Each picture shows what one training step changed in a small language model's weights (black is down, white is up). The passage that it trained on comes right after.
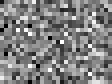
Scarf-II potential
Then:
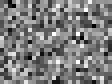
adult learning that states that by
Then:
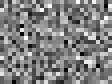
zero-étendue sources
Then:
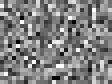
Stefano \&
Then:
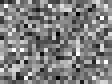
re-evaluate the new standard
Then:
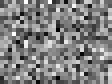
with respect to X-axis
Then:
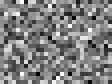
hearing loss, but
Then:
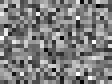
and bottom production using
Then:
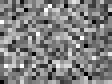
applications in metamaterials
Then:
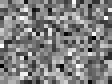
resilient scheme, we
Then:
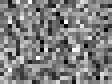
give a different definition to
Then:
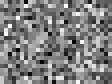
24 Lakkavva
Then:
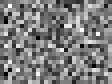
get the support of the
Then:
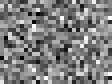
\end{equation} where
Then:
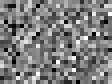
\textit{"man in
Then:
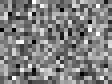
{V.~I.}\ \bibnamefont
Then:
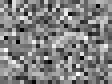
particles in the ($a$,
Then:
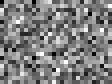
WGS activity for the
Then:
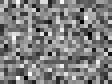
to problems with data,
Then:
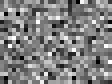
{\it correlated CS}. The
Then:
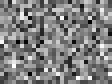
all initial states with given spin and
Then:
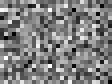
Parallelisms between
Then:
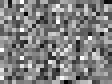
seven algorithms used to detect
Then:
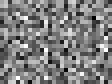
noting that the suggested method
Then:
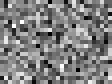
throughout the blanket is
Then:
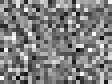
to note that relative
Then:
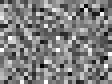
of $N_c$ strings
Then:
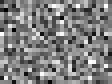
TK33 Galway,
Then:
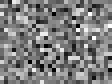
minor languages
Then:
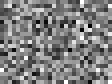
University Belfast 1.
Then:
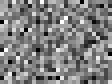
integrating renewable energy,
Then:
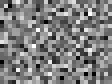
population in four
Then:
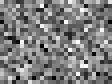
US dropped by
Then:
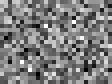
also obtained in the context of other
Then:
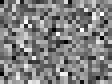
also red-shifts,
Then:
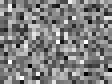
broiler chickens
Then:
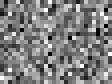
$\ra\approx R$
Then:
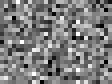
must check that the
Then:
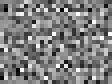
{journal} {Phys.
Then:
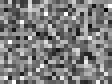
Tang S, Fan K,
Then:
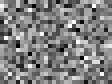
in Figure 7, we show the
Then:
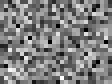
the activities of
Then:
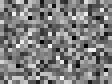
radio frequency equipment in
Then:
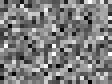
2 \phi_h\rangle$
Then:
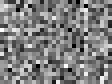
neutron star and we see
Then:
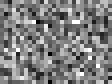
experimentally accessible, the
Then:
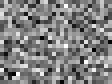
types of tools were
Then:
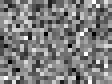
a better understanding of
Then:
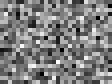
$p_T$ and in higher
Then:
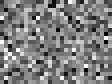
not few) the secrets
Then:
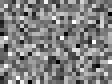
do not require the full
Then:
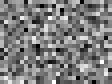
classroom, rather than
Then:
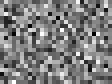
and Arthur III,
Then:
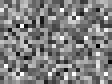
the conventional collision
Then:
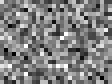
the number of mesh
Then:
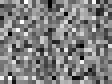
many unforgettable
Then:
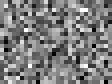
ground motion, by a
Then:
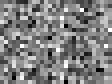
$A$ is a factor related to
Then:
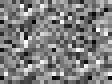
\\ \hline \end{tabular}
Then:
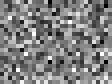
play a crucial role
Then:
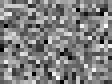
(9). Knowledge is
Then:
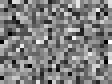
nutrition therapy
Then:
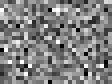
is the primary energy source that
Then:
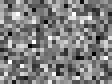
Physical pain is coupled with
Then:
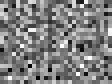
and the activity in which
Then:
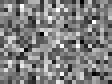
$n$. The total number of states
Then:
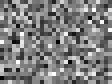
the key. There are
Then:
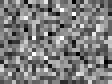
arranged in the Table.
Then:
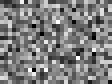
quantum Heisenberg
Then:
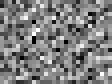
\nonumber \\ \end{eqnarray}
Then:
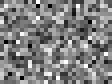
$B_{1g}$ channel
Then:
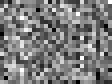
movement features reveal
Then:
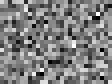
most common natural plant
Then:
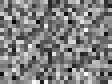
assistance and exclusive
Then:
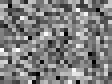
or mean first passage time
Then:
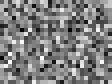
to the set and relational constraints
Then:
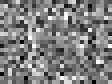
interference imaging, while
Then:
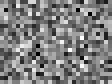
and in CO₂ capture
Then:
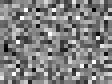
greatly depend on the stability
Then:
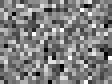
& Majumdar
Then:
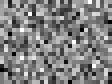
both discrete and continuous
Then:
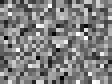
and (Cov-DC)
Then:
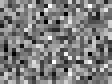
Cylinder Pressure
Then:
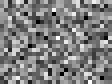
specific issues in the
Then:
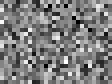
the Arctic? In one
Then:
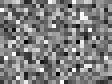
undergraduate students from
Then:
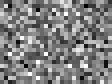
stage, acceptance relates
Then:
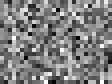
confirmed by the absence of
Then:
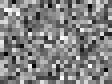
and Standard flavors of
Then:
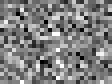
the current era is
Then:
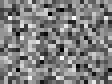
Surabaya Bus
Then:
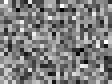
Pd atoms.
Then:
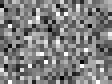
Combined SVM
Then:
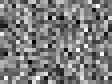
as illustrated in
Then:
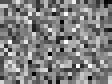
operations per second EFP
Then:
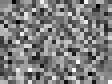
the proviso that different
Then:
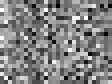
ratios discussed in the follows
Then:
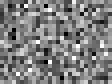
followed and going
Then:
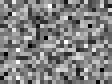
role to describe the
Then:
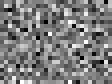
So I did a
